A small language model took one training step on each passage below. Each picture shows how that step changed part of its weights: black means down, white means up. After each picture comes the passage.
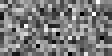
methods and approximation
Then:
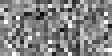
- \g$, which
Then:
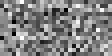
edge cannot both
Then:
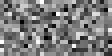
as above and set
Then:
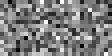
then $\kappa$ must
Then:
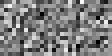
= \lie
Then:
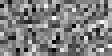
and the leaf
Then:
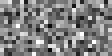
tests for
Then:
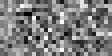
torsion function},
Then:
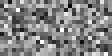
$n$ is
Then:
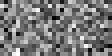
prove some results along
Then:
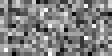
is a simplex with
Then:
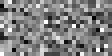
positive roots
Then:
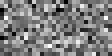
the main notions and
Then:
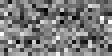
According to
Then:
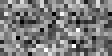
on the underlying
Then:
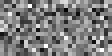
is a representation of the
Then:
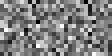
the group $G$
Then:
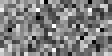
plenty first
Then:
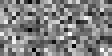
an extensive
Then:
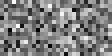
paper I introduce a
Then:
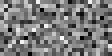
convex and each
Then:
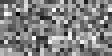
$$ Now observe
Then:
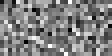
a pointed
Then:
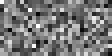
(let it be the
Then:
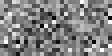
first result on the
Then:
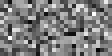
has no proven results
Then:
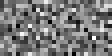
equal, and it is
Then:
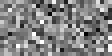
coloured by the
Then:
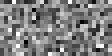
today, such
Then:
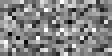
their works.
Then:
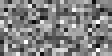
Let $d <
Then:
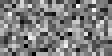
is identified with
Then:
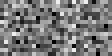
on a fraction
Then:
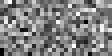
potentials and
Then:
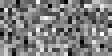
be ISS
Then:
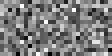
$E$ be the
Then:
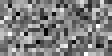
that $W\ge
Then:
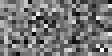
random variables defined on a
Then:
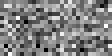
of the simple smoothing
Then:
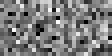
level lines
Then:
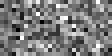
simple comodules
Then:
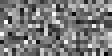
with at most finitely
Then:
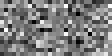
Let $X$ be
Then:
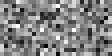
product. Then one
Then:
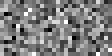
Large deviations
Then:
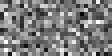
\partial g/\partial
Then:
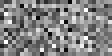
\theta \in
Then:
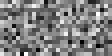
copy of
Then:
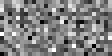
between such manifolds.
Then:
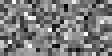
an equivalence in
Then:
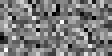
the root and
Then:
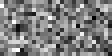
nonlocal model and
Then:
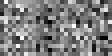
provided to
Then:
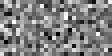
together with
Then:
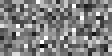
case, if there is
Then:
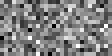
a reasoning
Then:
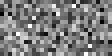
the optimization, a
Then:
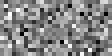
condition we can transform
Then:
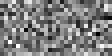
assumed to be
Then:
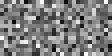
open set $O
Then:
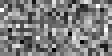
same orbit, and
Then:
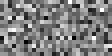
to infer that
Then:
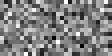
expression in terms
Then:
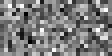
closure of the linear
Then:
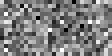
L}{\partial x
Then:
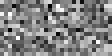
$n$ what
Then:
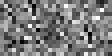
the Ricci flow
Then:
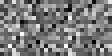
an almost
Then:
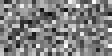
can be identified
